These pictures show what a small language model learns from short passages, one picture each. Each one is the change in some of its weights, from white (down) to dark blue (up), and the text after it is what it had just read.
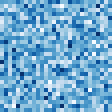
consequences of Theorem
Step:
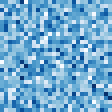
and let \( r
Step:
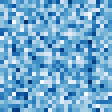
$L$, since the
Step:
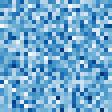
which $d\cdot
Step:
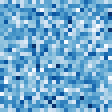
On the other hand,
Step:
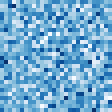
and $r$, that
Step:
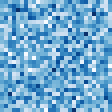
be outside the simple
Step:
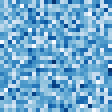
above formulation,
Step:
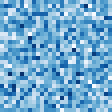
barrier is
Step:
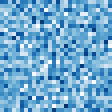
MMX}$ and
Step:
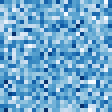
well defined on the
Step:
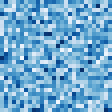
we also show the
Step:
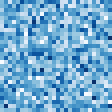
The iADC
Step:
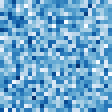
the CNLS
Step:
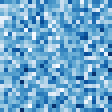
operations do certain
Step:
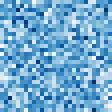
sphere condition}''
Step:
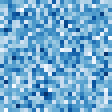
boundary between the two
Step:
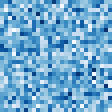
now motivated.
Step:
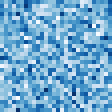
the lensing mass
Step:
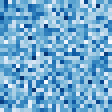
right-invariance of
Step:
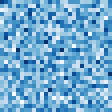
the consequent
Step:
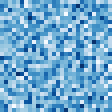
values in another paper
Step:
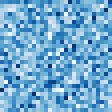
form of the critical point
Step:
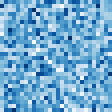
of solutions. The approach
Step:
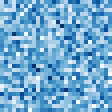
is determined by the structure
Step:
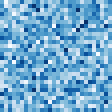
Despite the
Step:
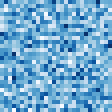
with wavelength, the
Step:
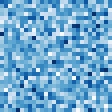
entropies of
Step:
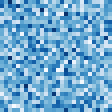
above in fact does include
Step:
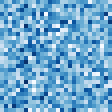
shown in Fig.4
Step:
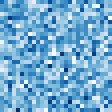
state distribution from simulation at
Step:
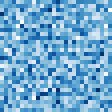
the required routing
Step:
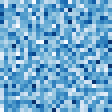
multiplicity. In
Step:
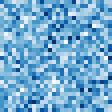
Komatsu et
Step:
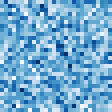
as members.
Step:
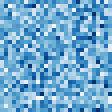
Pinto 2,
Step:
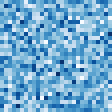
any other inertial
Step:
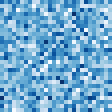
and vertical motion
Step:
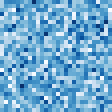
waves for both
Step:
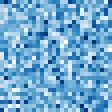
degree $-q$ is
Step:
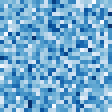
the model formulation instead
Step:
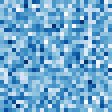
sequence diversity
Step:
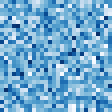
\noindent {\bf
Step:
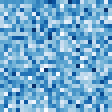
image was measured at
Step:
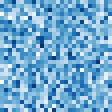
toute courbe
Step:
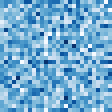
couplings, and from
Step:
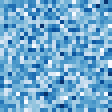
for references an
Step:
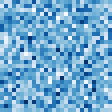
a broader energy
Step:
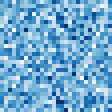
as long as the initial
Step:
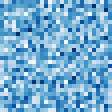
fully consistent with the
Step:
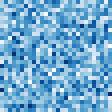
on the performance of the
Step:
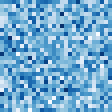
sensitive to the
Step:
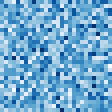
CR manifold is
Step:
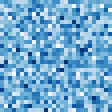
through the levels of
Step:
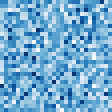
momentum is not. In
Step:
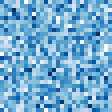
to the homogeneous space
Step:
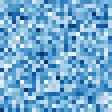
utmost complexity
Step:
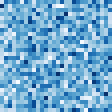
Foundation of
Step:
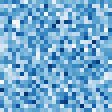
new treatment to
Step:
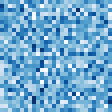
MAHM by
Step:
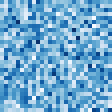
it is not employed
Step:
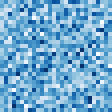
for $x$ near
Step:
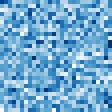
the cavity,
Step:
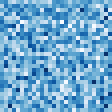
State University, with
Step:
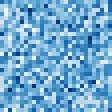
a convex potential related to
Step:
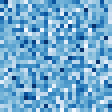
following eigenvalue problem
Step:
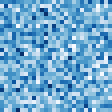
radiation temperature contours
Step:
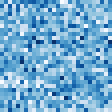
Let $\beta,
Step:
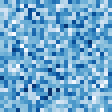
in $t\bar
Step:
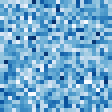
choice ``yes"
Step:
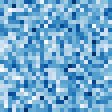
way we have defined our
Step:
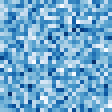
has got the
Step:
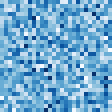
proposed stacked
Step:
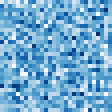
\in \lac
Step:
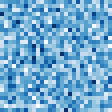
optimization steps. So
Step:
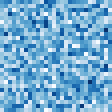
decomposition on $\partial
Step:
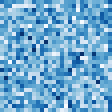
A sublattice
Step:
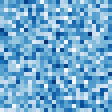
prove that there are no
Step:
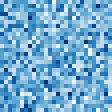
(with active
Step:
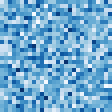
relatively simple. A
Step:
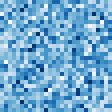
names for this
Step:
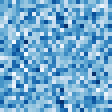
as well as the full
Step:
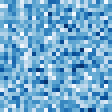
detailed analysis on the
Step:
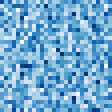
is a positive real
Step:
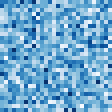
Physics}, ed.
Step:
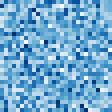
of the first generation
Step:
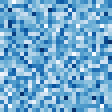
criterion for
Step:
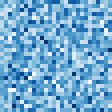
for every $B
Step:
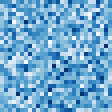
$w \in
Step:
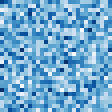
the properties of the stars
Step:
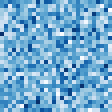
length of their dependent
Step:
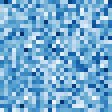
degree function, are called
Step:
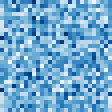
In the case of the
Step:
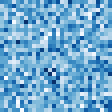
$h$ and
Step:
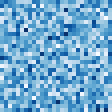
the relative amount of
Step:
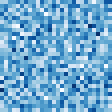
characterisation of physical
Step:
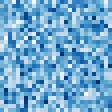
have drawn a
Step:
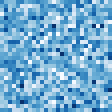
and median redshifts
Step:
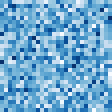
of representation of space group
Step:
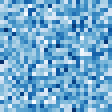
bound for the degree of
